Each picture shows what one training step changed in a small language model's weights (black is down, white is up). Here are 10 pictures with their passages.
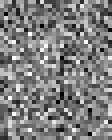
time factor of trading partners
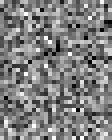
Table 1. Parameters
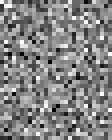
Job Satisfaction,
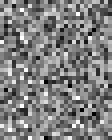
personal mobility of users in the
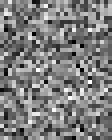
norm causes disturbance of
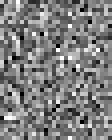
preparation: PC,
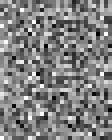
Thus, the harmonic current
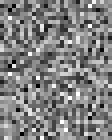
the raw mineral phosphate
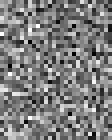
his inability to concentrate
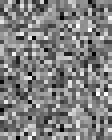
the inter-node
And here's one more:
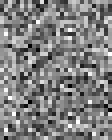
the most important biological activity of
